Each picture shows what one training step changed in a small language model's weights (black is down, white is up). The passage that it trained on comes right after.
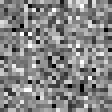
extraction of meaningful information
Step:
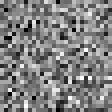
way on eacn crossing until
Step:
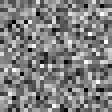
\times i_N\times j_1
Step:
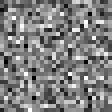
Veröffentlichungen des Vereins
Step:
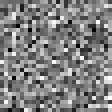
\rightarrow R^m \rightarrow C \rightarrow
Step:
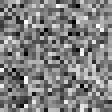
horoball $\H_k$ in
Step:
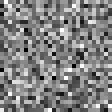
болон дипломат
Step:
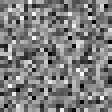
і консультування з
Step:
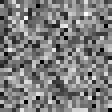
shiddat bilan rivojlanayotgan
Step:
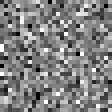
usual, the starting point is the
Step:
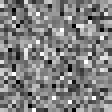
$\PPi\colon \CT \to
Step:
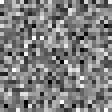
fiber and $E_{3}$ as
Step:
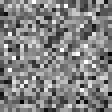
three rational medians. Such
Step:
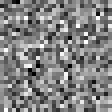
éxito potencial en el
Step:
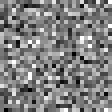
M1. However, this results in a
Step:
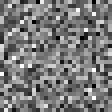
des normes fiscales et
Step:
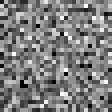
amalga oshirilishi
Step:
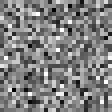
los ríos ¹³ Es
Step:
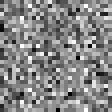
kasalliklarni davolash uchun
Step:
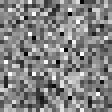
К., Шарипов,
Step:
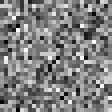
\in \langle \cTol
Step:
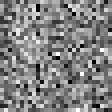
lines correspond to statically
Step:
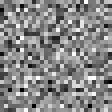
por este temor, se reunieran
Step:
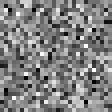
har to'rttadan bitta,
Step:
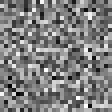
an equivariant static equivalence
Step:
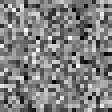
significativa para a inclusão,
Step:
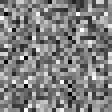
structure factor or static spectrum of the
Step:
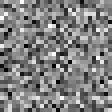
no ha quedado fuera del
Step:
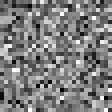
a kink with $\Om_1$,
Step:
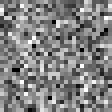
to'rtta razryadga
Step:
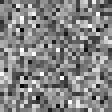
yòsinlari qishloq
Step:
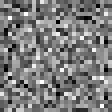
and $l=0$, therefore there is no
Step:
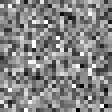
these pairs, we know five elements of
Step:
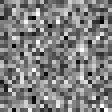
fare due esempi. Il
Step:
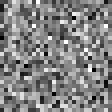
uning lisoniy tarkibi va
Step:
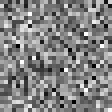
certain block designs. Multiplying
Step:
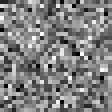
only the left action of~$\U$ in
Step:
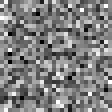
\label{TrsR2} Let
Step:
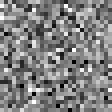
the identity component of $H$ on
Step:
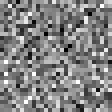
and uses robust optimization to
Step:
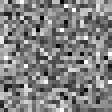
Lecturer at the *Art &
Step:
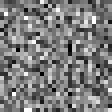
keperawatan seperti
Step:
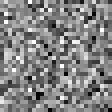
bir-biridan, farqi
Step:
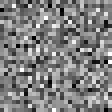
Anfang des 19. Jh. zu
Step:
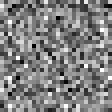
mairie va au-delà de
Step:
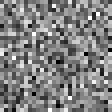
exame laboratorial não teve
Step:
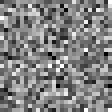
means of preventing and reducing
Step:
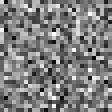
caso orientasse o
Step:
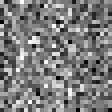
locais analisados, em todas
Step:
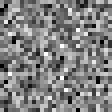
availability of published
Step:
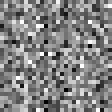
yuqumli kasalliklar
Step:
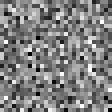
both sample size $n$ and the dimension
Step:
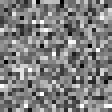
het naar zijn aard
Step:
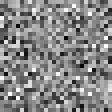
Текущий архив
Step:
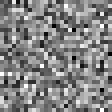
be expressed in terms of the inclusion
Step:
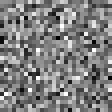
вироби мають значні
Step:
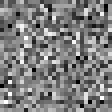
“Refinamento 1”. Note a
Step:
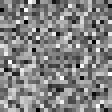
the Richards' equation, the first
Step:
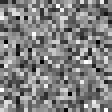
Theorem 5 in the form \begin{equation}
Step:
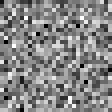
extension of discrete valuation rings
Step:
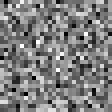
can be given by $$\begin{aligned}
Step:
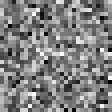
$2m \times 1$ each; these
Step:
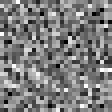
system for debris surveillance in
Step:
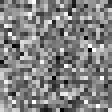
the sum over all $0\leq
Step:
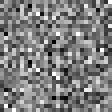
O desenvolvimento da pesquisa
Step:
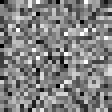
mumkinki, ta'limiy
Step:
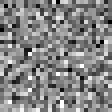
través de la variación del
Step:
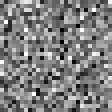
as mulheres que viviam
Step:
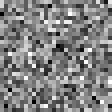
Publication 117. Radiological
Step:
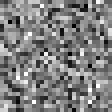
take $V$ to be the vector field
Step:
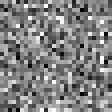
any integer $k\in\bZ$,
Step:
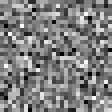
a la sociedad de las
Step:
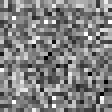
tasniflash aniqligi
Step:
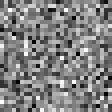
Note that $\lim_{\lambda \rightarrow 0}
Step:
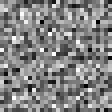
Europeană cu privire
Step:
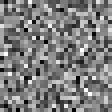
for an overview). Many of
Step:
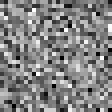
dynamical systems applications. There is no
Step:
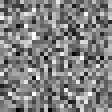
the cochains are also $0$.
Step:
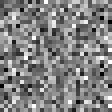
\alpha, \gamma \brig t,
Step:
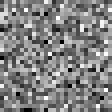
\end{eqnarray} has a unique solution
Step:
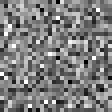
finalizó en junio de 2021,
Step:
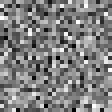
the group $GL_\infty(k)$ of
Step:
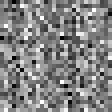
талабларига жавоб
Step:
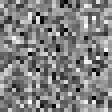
Naturwissenschaften eine
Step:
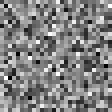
do mercado, orientando-se
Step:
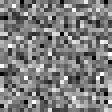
a Greiner operator (see
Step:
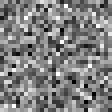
$\mathcal{L}$ to find the
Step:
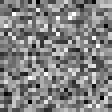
a grayness penalization term in the
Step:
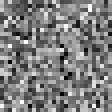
and $b$ are equi-algebraic
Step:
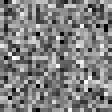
can serve as powerful engines
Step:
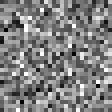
\begin{enumerate} \item[-]
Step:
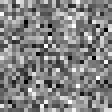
Tarihi** Geliş:
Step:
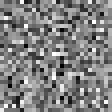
My idea is based on the
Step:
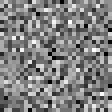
nasabah dengan proses yang
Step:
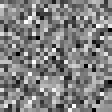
$\lambda \sim \gamma$ if and only
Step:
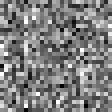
$V$ over $k$ we will denote
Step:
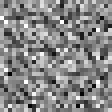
SAN CRISTOBAL,
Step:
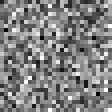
of Intensity Equation}
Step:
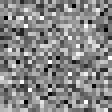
truncated Hausdorff power
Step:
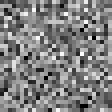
any of the other quantities appearing in
